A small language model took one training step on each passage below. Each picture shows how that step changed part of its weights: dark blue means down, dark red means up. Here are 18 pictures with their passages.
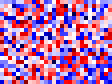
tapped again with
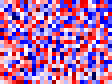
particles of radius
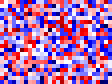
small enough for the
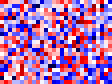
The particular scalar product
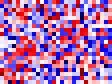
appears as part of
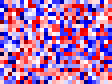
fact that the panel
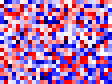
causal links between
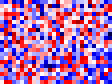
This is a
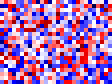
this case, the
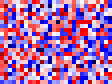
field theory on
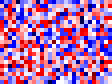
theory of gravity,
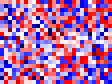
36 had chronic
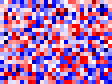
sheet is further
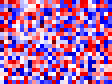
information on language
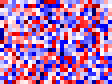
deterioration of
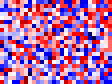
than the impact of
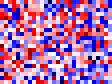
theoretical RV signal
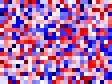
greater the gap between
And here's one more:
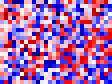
first is that the
